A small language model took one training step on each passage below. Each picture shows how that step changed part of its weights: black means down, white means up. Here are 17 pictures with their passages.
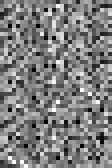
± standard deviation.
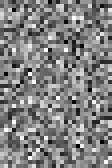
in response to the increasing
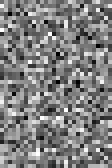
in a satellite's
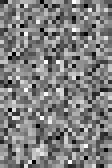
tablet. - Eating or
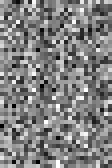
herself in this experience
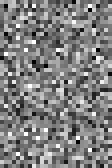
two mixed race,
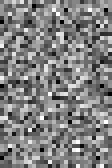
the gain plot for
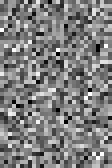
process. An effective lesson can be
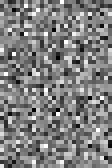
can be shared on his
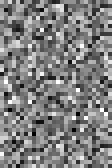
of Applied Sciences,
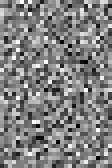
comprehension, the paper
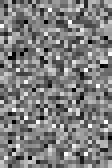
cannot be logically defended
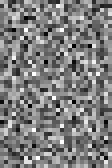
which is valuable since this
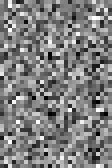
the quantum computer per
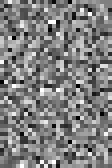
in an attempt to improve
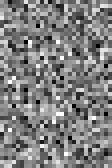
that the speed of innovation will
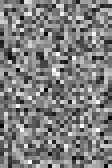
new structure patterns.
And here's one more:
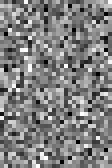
society any entropic
